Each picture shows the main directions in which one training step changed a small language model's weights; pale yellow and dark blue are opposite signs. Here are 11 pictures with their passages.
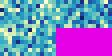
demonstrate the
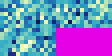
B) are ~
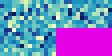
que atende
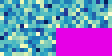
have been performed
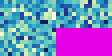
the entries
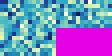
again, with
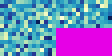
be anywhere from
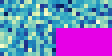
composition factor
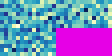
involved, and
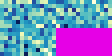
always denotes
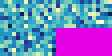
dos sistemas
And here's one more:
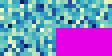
SAP have
